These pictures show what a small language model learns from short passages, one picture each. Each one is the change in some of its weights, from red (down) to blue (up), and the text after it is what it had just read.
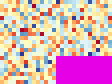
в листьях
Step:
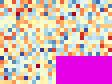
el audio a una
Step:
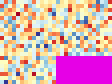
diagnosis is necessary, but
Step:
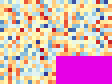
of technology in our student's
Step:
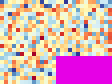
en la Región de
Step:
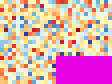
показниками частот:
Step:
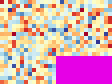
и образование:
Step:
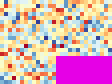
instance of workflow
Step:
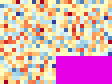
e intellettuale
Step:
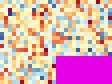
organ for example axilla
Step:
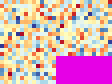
to be converted into a
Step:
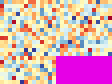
políticas e de programas
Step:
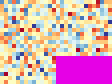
ERR curve,
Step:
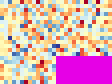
media - Multimodal electronic
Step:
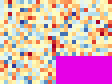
team Better
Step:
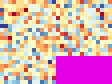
studies. At lower pH
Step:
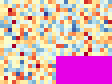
the material contours of a
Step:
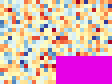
of interest No conflict of
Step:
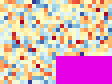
completo de pinturas
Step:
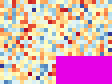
psixolog bilan ishlash.
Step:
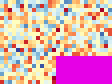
with binge-type
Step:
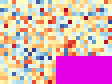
examining determinants of stress
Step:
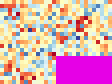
Mulderning ishi
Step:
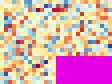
The final phase is dedicated
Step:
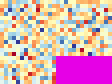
as a service to the research
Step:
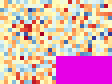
ни ва ишлаб
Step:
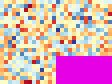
draft (equal);
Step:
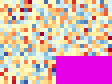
must be followed commonly.
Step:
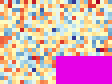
N., Semmer,
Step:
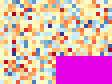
clearly highlighted by the
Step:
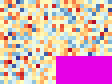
erster Stelle, die
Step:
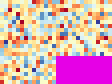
Plus ce ratio est
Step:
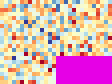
que realiza turismo
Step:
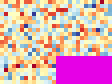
10cm. However,
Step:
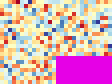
In okra cv.
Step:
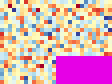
la figura 1, los
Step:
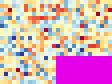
main industry of the country could
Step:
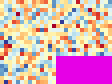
of refugee education
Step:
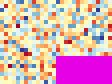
air leak (5%)
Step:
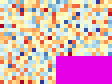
where reversal is possible
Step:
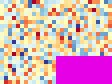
gesprek met de
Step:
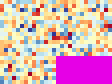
As one of respondent
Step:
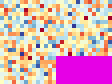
could be the same as
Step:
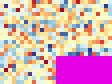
Philosophical education is an
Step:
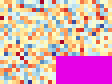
of them underwent total
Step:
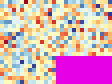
Beige, A.
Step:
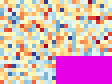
in venues that were
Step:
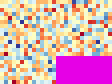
de l'éducation
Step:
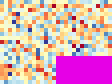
therapy sessions
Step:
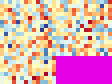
of the Ministry of
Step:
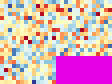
improve his life. In order
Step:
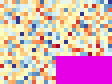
to Anaconda
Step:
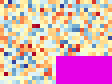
C, Chaliasos
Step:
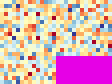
approach each other, the
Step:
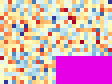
and biomedicine.
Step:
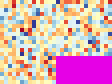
ega bo’lgan
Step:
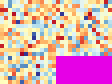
ways as learning using a number
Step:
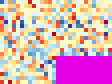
studies on cohesiveness
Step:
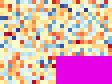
First, it is important
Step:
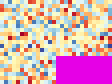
the effects of these problems is
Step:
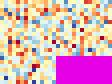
the trajectory.
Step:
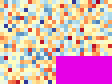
n. Chr., wie sich
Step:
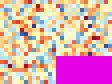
XIX como lo
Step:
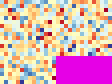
approximately 11% to
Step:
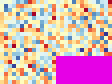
creative methods, or
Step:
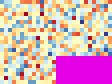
and educational environment as a complex
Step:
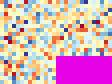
kinesis exercise
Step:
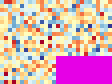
problem with retaining existing
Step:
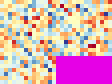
dello studio è
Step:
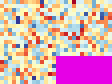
to resolve. The
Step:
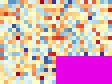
Online Assessments*.
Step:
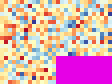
samaradorligini oshirish
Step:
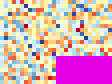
AGRO ILM –
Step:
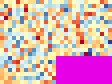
a density correction term
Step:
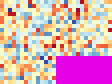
program. Methods: A
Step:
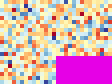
by extensive capillary
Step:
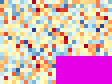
Over a period of a
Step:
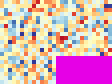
kao što
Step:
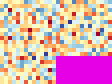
Measurement 2D &
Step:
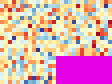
u maqsadlarni
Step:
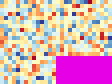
Kim Under the
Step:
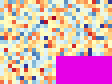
de bulunmaktadır. Bu
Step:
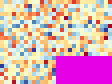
ceramics remains to be
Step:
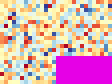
oilaviy o'quv
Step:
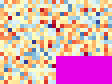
olam haqidagi
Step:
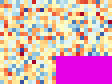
and OFCs in
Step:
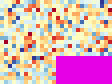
percepción subxectiva
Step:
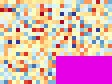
There is even a correlation between
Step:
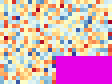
sent to the Water
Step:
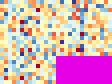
e a qualidade de vida
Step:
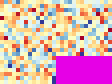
science in analyzing human
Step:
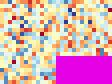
ИМ ставится
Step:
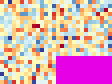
causas da violência
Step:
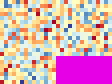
a (possibly
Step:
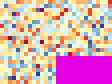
samples as deduced
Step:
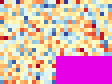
pessoas em situação de
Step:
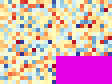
сьогодні є
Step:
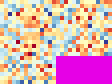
RooFit, a
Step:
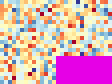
in the segment of
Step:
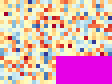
of creativity vs.
